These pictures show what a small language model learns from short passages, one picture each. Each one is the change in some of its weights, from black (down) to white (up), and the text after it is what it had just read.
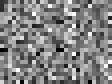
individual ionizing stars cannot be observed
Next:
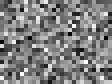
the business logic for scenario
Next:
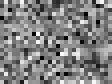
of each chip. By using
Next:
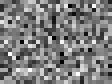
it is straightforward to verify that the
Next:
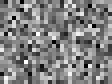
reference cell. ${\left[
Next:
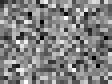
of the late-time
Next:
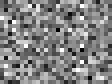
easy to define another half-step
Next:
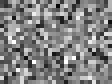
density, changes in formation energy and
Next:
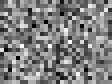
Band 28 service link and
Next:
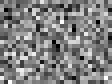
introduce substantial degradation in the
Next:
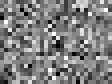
mass $m_{0}$ measured
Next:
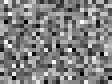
in a periodically driven quantum system
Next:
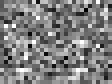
contains the measurements corresponding to the
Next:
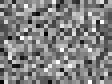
to lattice symmetries is subtle
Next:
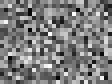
over a range of $N$;
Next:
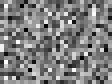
principle, but only in a
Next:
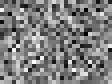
computer engineering, Ajou
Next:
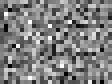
second order is small in comparison with
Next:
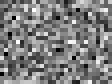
valence neutron by $C$,
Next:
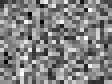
of the planets is the key property
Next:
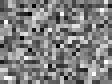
original problem: Solenoid with
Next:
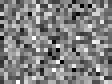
while massive superconductors can hold a
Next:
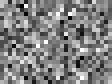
S. Gandolfi,
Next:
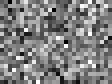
larger the $\eta_F$
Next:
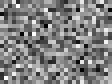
the leads. It again shows the
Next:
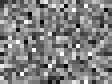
of weakly coupled chains for
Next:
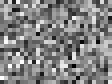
one-loop integration of effective vertices
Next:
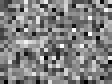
the temperature range is too small to
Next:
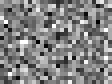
of the ball suggest that
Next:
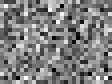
the CVM recipe
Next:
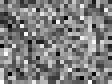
vacuum. This Debye length
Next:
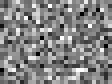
frequencies close to the degenerate resonance
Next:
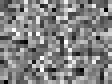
the user hardly knows the
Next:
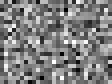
be candidates of dark matter are
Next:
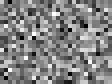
non-stoichiometry diagram
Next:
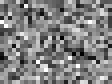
gluon self energy only. Notice
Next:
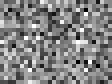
on the light-cone path
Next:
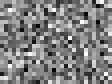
of incremental learning shown by
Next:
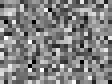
The finalized benchmarking protocol consists
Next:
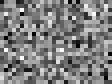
hole thus provides a simple yet physically
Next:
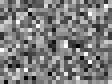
error, it is counted as
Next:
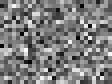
point to this new CID.
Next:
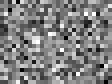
observational evidences for dark matter are
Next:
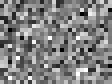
parameter $a$ and the radius
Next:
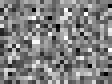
measurement configurations used in the case of
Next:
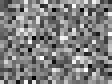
the local charges of the flavour
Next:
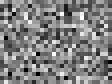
they deal with some modifications
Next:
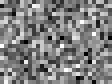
in practice. To this end,
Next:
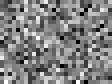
the $d$ parameter. |
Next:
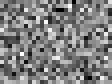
a rod (see Fig.
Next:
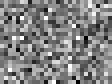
gravitational effects might provide a mechanism for
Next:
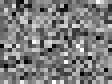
oscillator WF and En})
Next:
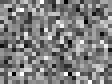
0 and t. Moreover, the
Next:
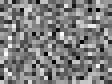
be quantitatively predicted by a model
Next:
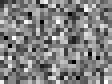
of whether one might be able to
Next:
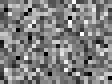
pump profile. A target mode is
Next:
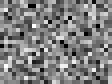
entries of the matrix in Table
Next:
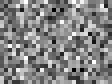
meeting the substantial data demands
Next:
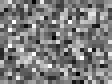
expectation value $P\neq
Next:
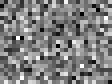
and gear type from major
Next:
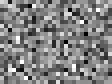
\begin{figure} \centering
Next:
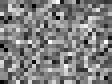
determined experimentally by examining the luminosity
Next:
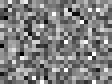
\alpha\sin\theta \,
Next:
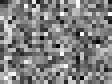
matrices at each vertex. In order
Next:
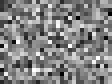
evolve from being highly dispersion dominated
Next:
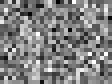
Euclidean dimension of the space; this
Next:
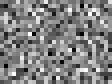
that captures the family's shared
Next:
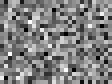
state fixed, one realizes the
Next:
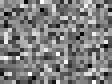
fast-mixing case
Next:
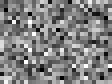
``look random''. This
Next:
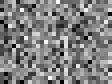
HOSIDFs can be
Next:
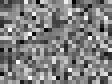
do not focus on quantitative modeling .
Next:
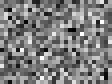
to a few Crab
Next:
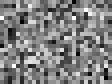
It is not a strict lower bound
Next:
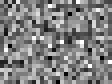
disk with physical properties matching those in
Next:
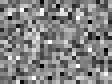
independent and follow rotationally invariant
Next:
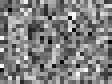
dust amplitude parameters, the first is
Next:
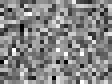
attraction without constraints and
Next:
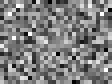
$\omega$, \black{general
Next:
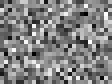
$f$ is balanced
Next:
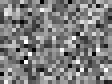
more cumbersome form. We
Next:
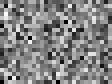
control theory, dynamic systems theory and
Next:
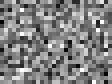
to the initial site can be
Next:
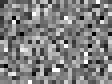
period in a separate living room
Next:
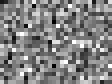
tries to reconstruct the
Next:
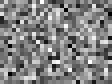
particle decays inherently produce gravitational
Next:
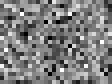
Hungarian convention is
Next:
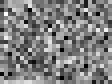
(and extrapolated) using a
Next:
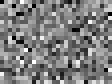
\cross\\ &\left(
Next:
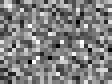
constraints with COMPTEL
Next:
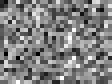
information is lost when qubits
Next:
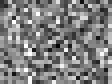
effect of Lombard style,
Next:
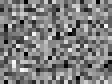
Berkeley) pp
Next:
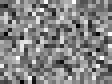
that the frequency of the active
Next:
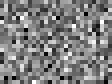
multiplier for entrainment mass
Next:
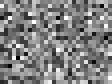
M*). Galaxy types are
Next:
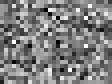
The Electro-Harmonix
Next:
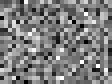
nonzero spin at or below second order
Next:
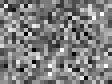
S}_0 \qquad {\cal
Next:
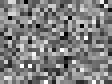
an impact process and thus does not
